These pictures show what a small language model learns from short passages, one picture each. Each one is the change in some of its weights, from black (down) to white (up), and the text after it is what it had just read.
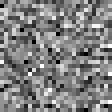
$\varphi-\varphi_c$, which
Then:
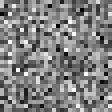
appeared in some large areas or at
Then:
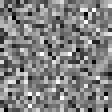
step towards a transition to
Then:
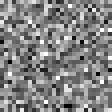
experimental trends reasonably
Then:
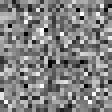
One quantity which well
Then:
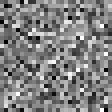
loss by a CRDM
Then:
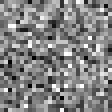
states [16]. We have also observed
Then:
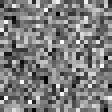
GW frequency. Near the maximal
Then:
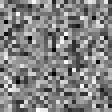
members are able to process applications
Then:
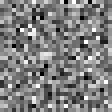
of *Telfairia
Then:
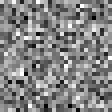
test setup at BL-14B was
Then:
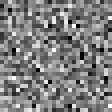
for a 2^k design with a
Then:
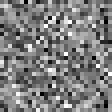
Quality of Life of
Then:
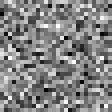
experiments, were studied to assess systematic
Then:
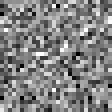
assigned to $B = 2$, the
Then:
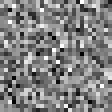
their theoretical framework to investigate
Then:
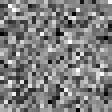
Express all yields in
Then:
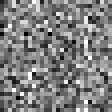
Lord. Then complete the measurements
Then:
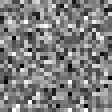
be equal to $F$ and
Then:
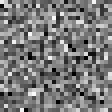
and densities this suffices to
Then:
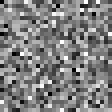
outflow is hot with characteristic
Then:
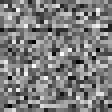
which describes an impurity or quantum
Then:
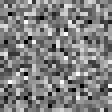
on crystallisation from a
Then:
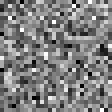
of light is replaced by a
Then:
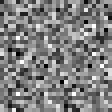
Lecci (CMCC),
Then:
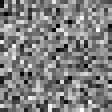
\caption{Integral production
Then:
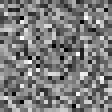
and quantum applications [7]. The potential of
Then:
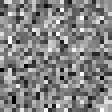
coded lines). Shaded
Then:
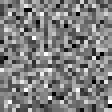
limited or no water exchange -
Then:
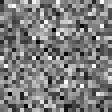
State. This finding is also supported
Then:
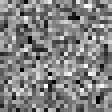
of China (No.
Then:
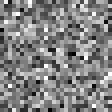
``Diffusion and superposition
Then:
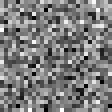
be realized. There is the need for
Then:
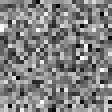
was then used to inspect the resulting
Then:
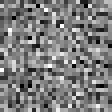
indicators may suffer obvious
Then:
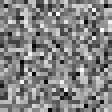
hierarchy increases as the
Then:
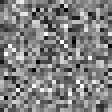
as instructed by the analyticity
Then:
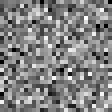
\citep{Dad+04}. However,
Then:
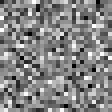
angular distribution gives rise to
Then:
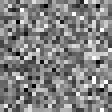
components and details are represented in Figure
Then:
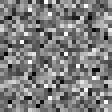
vortex (Zanna,
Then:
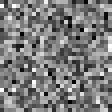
the leptonically decaying
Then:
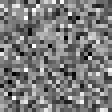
support future decision-making processes.
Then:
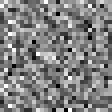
approaches to understanding translation
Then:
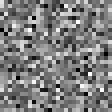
trial can be made. Fig.
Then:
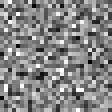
gamificación como
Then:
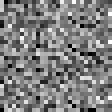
shown repeatedly to increase speech
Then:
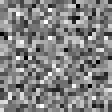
the black circles, the other
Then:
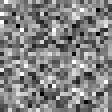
film and LGBTQ+
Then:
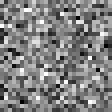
and SGRs. The yield
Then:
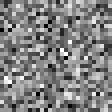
Treated Proprietary Test
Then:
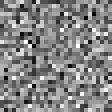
other components; the radiation property
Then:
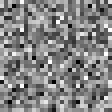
horizontal line is drawn
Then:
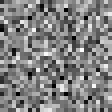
Biuret* A. K.
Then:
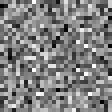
- **Usecases:** As this approach
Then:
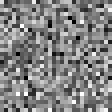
variables will be considered. This example shows how
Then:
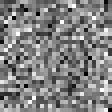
SO interaction that we considered to be
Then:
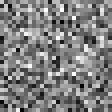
approach for robust OSPF
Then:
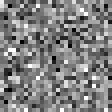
RIN to phase noise conversion
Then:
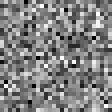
future times (principle of
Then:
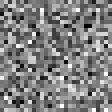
to establish a relationship between the
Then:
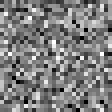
(\ref{comm}). The Moyal
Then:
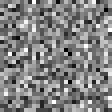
*Phys. Rev. Res.*
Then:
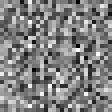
in a low-spin regime one has
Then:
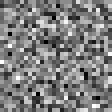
of a disaster ready,
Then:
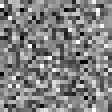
and find the uncertainties with which the
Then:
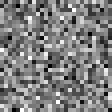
designed a half of neurons
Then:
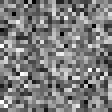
In Ukraine, land relations have
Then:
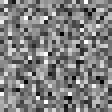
lines show the paths of local
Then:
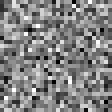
special model (characterized by
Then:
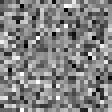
the corresponding values of the probabilities
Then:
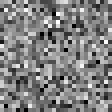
Admission Year 2017
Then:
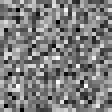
runs, and facilitated
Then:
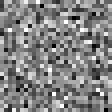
turbo trellis-coded
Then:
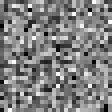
at once precipitated. The
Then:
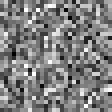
to the forward-backward
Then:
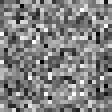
the EAC. The LCEA could
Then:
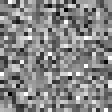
backcrosses to ZSA using
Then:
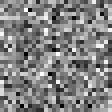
and (centered) worlds
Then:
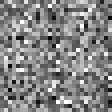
Roman Inquisition's
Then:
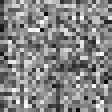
disorders in these syndromes
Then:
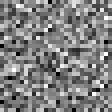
TFM or EDQNM.
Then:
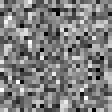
that project deployed for knowledge
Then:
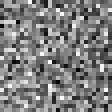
maximize the average achievable energy
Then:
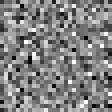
the wave function. The partition function
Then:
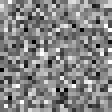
higher than experimentally measured values of
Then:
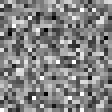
astrometry with the interferometry
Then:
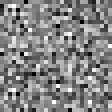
that \begin{equation} X^{\tilde
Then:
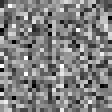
of consumer-grade technology
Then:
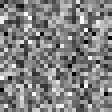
different paths and consider the distribution of total
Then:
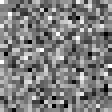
of these skills among students, with
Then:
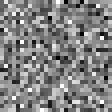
error propagation. Finally,
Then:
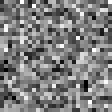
work as hand-on provider, care
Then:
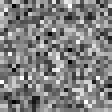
8–13% decrease in MAR
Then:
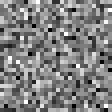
networking equipment can enforce
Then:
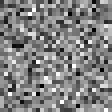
of Article 170,
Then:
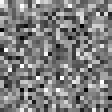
latency, and the ratio
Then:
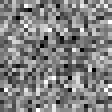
double plateaux in the
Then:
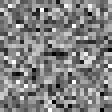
dropping (de Roo,
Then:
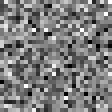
mentoring intervention and whether
